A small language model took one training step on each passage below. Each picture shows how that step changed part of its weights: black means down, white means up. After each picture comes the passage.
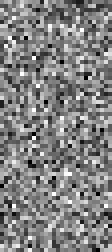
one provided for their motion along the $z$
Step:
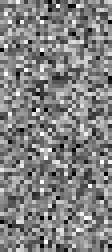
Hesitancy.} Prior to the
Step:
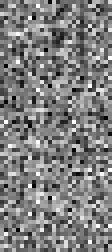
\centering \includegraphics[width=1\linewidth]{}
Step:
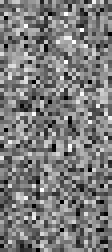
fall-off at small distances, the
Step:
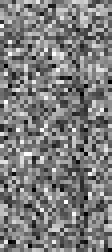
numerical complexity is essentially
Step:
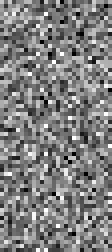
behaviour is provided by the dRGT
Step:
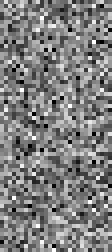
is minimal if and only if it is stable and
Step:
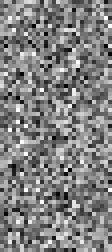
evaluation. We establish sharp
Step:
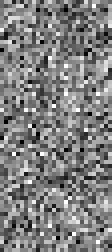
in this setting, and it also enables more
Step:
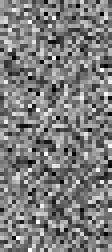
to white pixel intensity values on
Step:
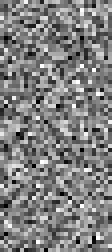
generalize this work. An interesting parameter that
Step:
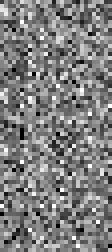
}\left( x\right) \left( \gamma
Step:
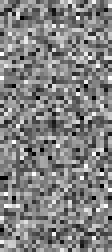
fiber $E_x$. Notice also
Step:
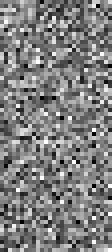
be compared with \cite[Theorem
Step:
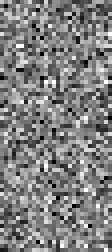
terms between sublattices with distinct temperature
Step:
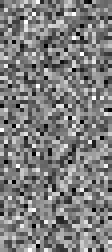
only if for each borel set $S$ we
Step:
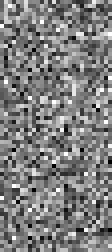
drawn using a three-stage
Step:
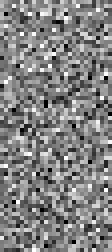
existence of relatives of the random real
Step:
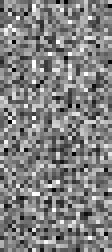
$\scrD$-scheme $Z$ of finite
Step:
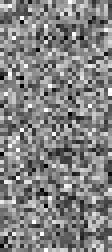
position-dependent scalar field denoted by
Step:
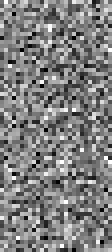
$E$ be a Hilbert module
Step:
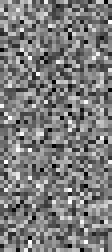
where diffusion behavior via
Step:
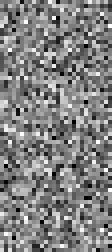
of several micrometers are
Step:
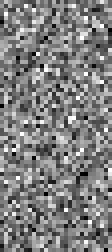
find sub-optimal solution quickly,
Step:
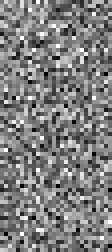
where for each $l \ge 2$,
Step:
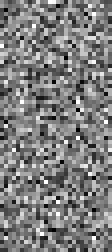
Mathematics, 17. Oxford
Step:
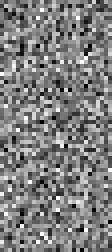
w= r^*\scirc (P\times
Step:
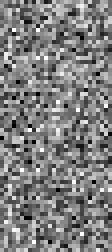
4.1.}\ For given $k\geq
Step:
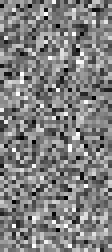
monoidal functor ${\cal
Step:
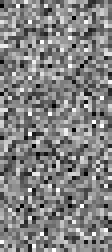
Intelligent Platform Management
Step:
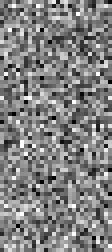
and paving the way for efficient PINN
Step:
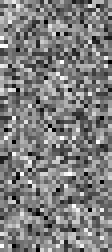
operator with active help from the remote
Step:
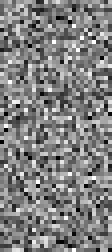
gravitational collapse of a
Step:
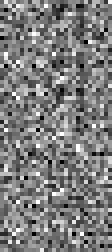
\leq 2z$. This implies that $
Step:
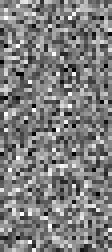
sum of $D$ terms is invariant under
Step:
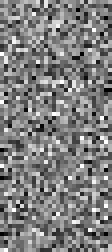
all $b=0$. Now we can
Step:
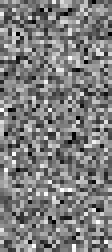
the voluntary NIST AI
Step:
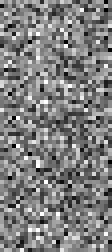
the second summand respectively on the right-hand
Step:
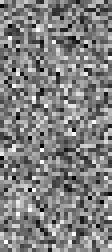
the fracture generates easily when the
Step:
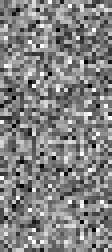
restrict ourselves to two-dimensional
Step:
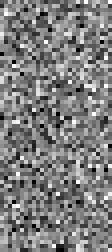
form \pref{Kas} actually
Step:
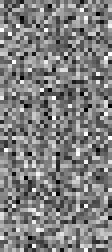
Fig.~\ref{fig 1D} also
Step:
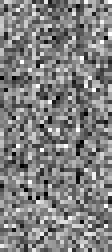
theory \cite{KS}, and it contains a
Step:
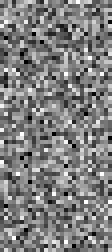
lobe) are cortical areas that respond
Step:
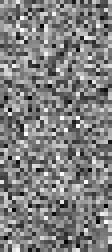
boundary vector has nonzero overlap with
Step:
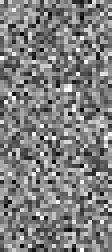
by tracking the motion of the center of
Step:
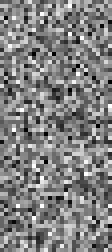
ferromagnetic phase, while most of the
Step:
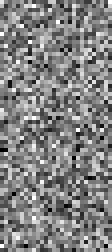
covering are inside $K$. In this
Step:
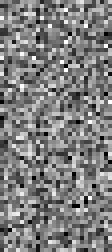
construction, generate sufficient conditions for rendering
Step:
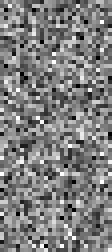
\lambda^2g_{\mu\nu}$ and
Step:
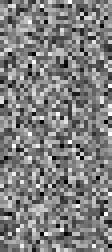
the issues with delamination seemed only
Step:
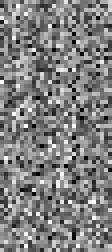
tail latency QoS constraints in
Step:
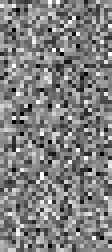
with why-questions about particular
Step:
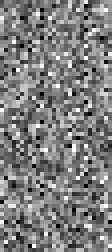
recv Msg c From P0
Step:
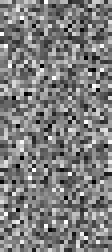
charge peaks in $\rm
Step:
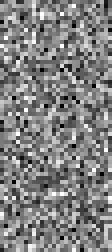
path set $MP$ \Ensure
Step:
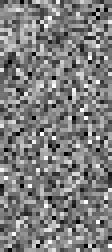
to the higher iteration count, since the
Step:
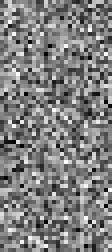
of integration $0$, as discussed in
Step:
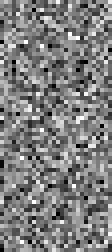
{\em On Fano manifolds with normal
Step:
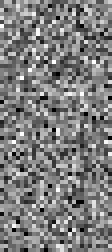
null surface \cite{H1,H2}.
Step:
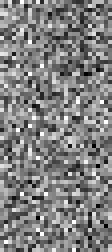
and the expression for $H_{VI}$
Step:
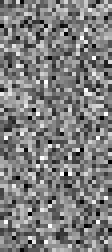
synthesizer takes the semantic
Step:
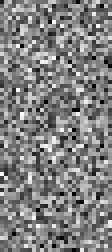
formula $e(X(h, k)) =
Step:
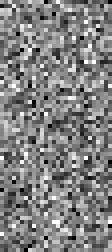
and the drain \textit{via} the
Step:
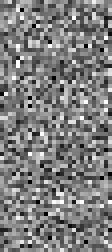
chiral Lagrangian includes only
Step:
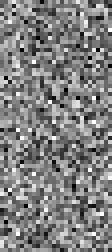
stair-case'' mask is typically
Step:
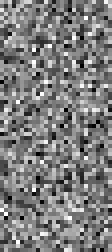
flux, but varies significantly as
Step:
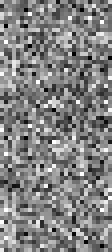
% % % \section{Parameter
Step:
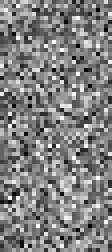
positive semi-definite and has only one zero
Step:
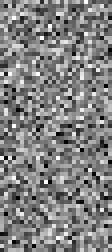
precise statements. An example which is by
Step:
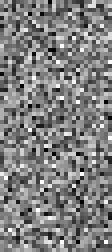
CI Action; (3) performance
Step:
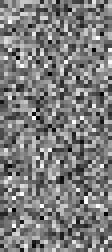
reduced, not geodesic and by the
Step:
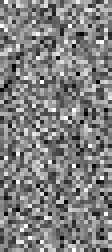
1$, the set $K_\delta(p)$ is
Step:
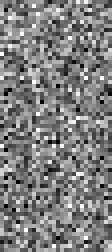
near the Heisenberg limit $\Delta
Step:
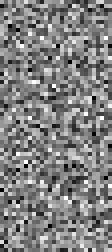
the success of a channel, we
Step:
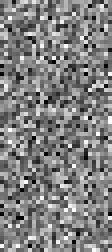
choosing $m$ sufficiently large, one
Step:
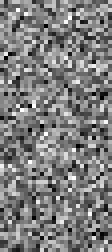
along the mid-point trajectory because
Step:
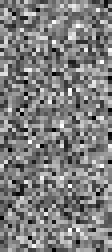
the get desired bound. \end{proof}
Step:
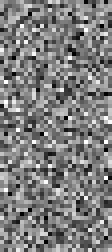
forthcoming paper (Schneider
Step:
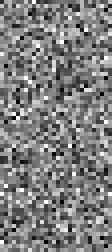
halo AF. \begin{figure}
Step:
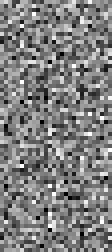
superconducting quark matter and their
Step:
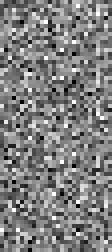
We now let $\psi_0$ assume the form:
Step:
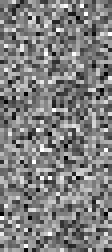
the weight $\omega$ is a dyadic
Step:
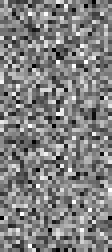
W_t dt +\sigma \xi_t
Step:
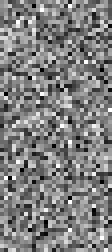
to the up-down interface running
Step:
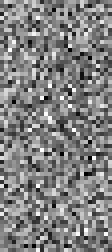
outside a sphere of radius 20
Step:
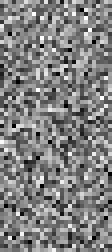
choice of a classical $r$-matrix.
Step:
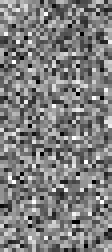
distribution $\Delta_0$, determined by the
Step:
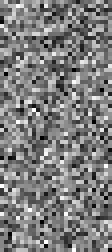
> 5$, the system is controlled by energy
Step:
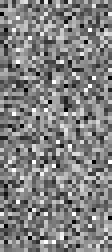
is apparent that different realizations of the same
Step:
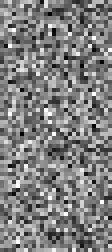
and length in a topological planar
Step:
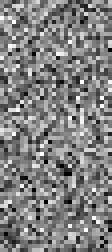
absence of a pre-defined mode
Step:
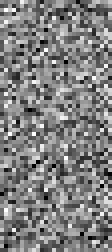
be a fundamental solution of
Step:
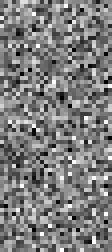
conclude that increasing turbulence (in
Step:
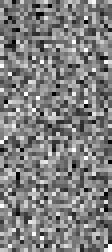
and rebinned to a spacing of
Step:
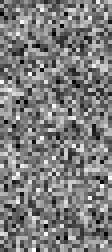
\frac{\partial \mu }{% \partial
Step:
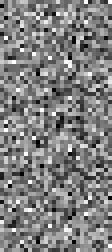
\emph{normal cocycle}
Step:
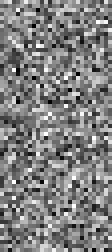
concentration profiles at the boundary between the
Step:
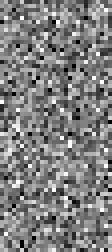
the apriori algorithm's standard calculation
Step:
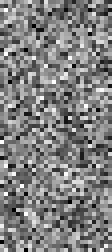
curve in the inset of Fig.
